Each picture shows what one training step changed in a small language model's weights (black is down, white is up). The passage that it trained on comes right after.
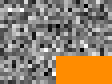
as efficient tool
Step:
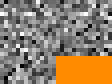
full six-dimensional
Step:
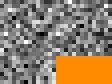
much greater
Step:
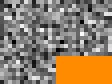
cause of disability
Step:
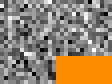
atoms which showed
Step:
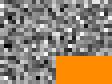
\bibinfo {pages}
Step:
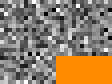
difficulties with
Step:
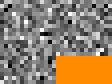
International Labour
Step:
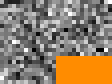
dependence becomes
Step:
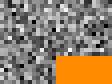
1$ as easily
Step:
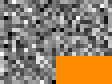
to adapt the previous
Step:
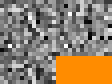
time evolution of the
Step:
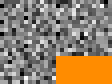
Stand structure is
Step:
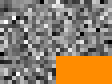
pertinent here.
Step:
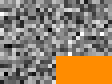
reflected can a
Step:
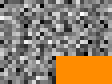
$k$ be its associated
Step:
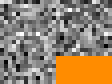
a bootstrap
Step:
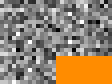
in the structural control
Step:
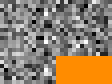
dimensional for all $i
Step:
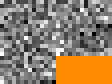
important role that the
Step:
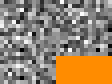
system induces a
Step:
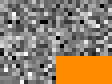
on a turbulent
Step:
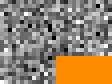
$d$. Denote
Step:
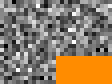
education, an
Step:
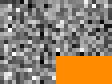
and (29). These
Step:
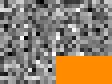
can interchange
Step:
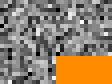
exists a trivariate
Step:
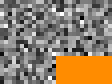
the representation formula for
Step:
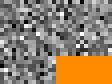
update tuple
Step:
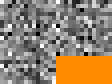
semiregular operator
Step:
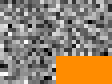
and $g$. If
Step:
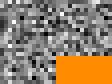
and persuasive
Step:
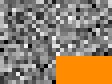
the inference of a
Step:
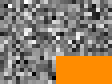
roots allowed),
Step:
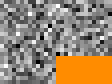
some complications are
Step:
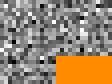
In their study, they
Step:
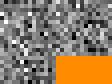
length $3$, where
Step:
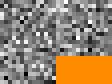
two fluid components as we
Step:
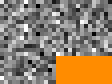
1, the nuclear
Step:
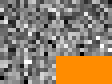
a rotation of angle
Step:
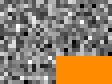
not due to the presence
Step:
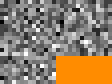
beta integral with
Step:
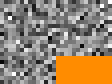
most informative
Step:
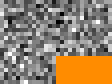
a covering of
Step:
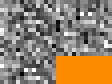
were prepared and
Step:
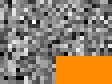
result.\\ {\bf
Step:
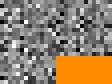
of theorem 2.**
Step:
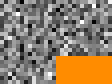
2.2 million
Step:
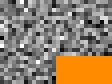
Q$ Let $s$
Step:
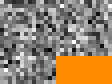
in some cases, it
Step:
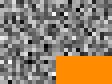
analysis and MA,
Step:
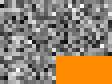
analysis of the method's
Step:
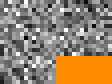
poor technical
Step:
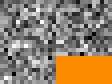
various grid
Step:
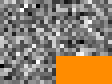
to our Xoja
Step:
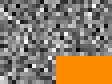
movement between the surface
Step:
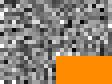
be achieved using
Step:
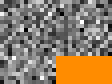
this section is the following
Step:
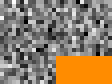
temporal and channel
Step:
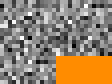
What is the probability
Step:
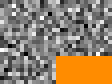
implementation of a
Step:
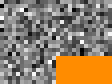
beginning and then
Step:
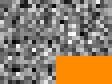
we are now able to
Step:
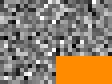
saturation effects
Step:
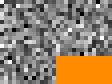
be gained by these
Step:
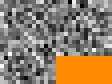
the background and
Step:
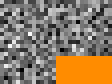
of these cases is given by
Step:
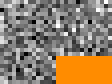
granted by the
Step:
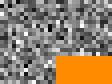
context-dependent approach
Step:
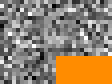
international financial
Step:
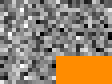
in every cell forming
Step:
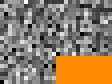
30 cents.
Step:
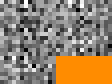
considered outliers.
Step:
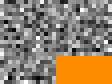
we know that any linear
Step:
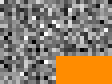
particular set the current state
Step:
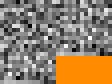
coefficient using the
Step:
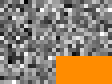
the histogram can
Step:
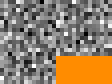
and female and
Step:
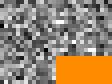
on the image,
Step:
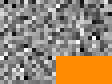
to know when exactly
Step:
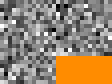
calculate the proper components
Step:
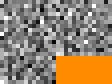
get the long exact
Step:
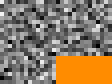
concentration of the
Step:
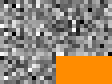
go further into these
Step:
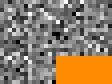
This study was performed
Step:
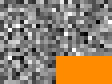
for sensitive data, and
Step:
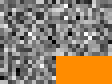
the FFT in
